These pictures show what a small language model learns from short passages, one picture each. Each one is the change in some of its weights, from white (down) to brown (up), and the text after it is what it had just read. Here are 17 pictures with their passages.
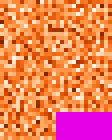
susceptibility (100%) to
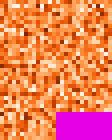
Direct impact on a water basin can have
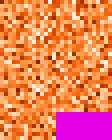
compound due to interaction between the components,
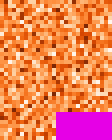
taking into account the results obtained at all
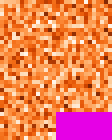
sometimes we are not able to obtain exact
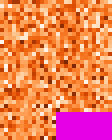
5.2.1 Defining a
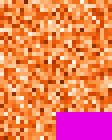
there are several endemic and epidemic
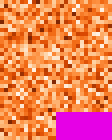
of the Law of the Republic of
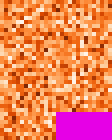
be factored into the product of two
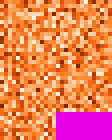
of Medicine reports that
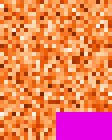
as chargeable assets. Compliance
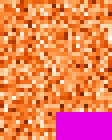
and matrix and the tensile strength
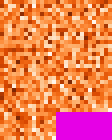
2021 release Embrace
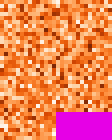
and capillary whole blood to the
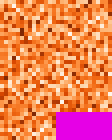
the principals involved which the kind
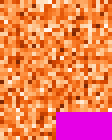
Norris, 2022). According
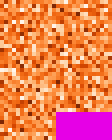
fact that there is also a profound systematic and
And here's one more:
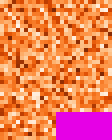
in the first years of term, are positively
